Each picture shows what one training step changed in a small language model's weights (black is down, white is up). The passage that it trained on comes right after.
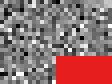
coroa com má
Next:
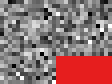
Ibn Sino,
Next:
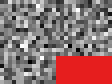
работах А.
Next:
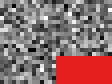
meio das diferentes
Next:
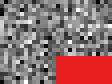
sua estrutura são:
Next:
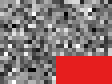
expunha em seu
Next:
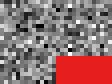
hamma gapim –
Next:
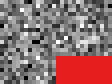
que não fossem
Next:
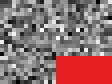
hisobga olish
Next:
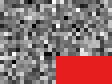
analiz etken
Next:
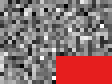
para um dos autores,
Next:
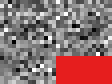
vositalari No
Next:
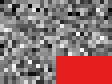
secara sempurna
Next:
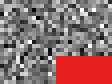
no tratamento e na
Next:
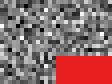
deben tener
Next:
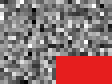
professional rivojlanishga
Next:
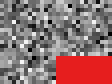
seria dividido
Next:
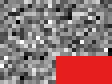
da una copertura
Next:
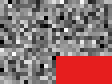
estos instrumentos
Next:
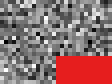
la hora de realizar
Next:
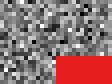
aspecten van de
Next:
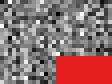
и их роль
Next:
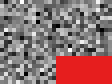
karena itu,
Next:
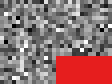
davomida soft
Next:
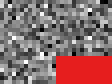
Small Anim.
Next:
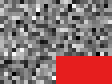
en vectores
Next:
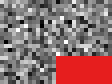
deste artigo se
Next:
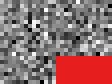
et à exprimer
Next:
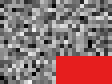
la coincidencia
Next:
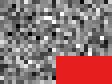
à effet de
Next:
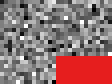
máquina na
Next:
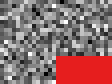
de solicitar ao
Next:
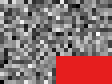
taklif qilgan:
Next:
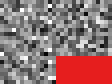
з Вищими
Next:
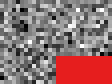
hamma qushlar
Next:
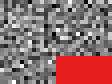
Al subsumir el
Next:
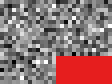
Van belang is
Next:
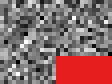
В законе
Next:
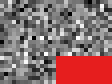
divisão se
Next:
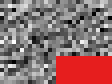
To‘y va
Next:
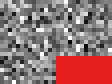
participación en el
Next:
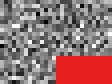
sistema educacional,
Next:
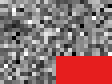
sacramenti) e
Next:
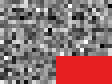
rivojida xalqaro
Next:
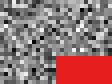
clientes: o caso
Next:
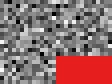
Paulo Mendes
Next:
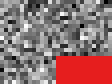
e lidar com as
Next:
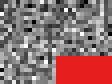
м схемада
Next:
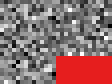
dinamică (și
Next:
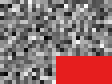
20 - Resultado do
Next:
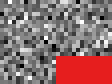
los países en
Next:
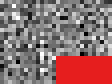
e privati
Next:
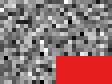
Algoritmo 1
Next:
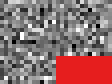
In Accounting
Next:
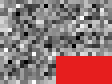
language teaching
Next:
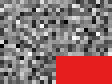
la genealogía
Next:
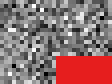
отличие от
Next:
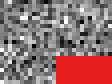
в электронном
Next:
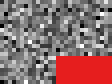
um fato chave
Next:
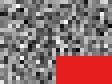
les échanges et
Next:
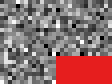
when applying
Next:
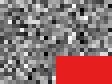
com seus principais
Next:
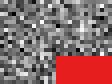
de Pernambuco
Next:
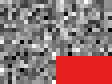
что основной их
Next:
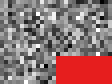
величину на
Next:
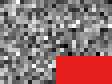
Attorning asl
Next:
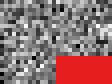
pratik odaklı
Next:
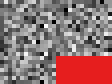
Perzentil der
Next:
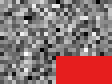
se analizaron las
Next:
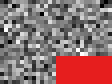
// Pelo
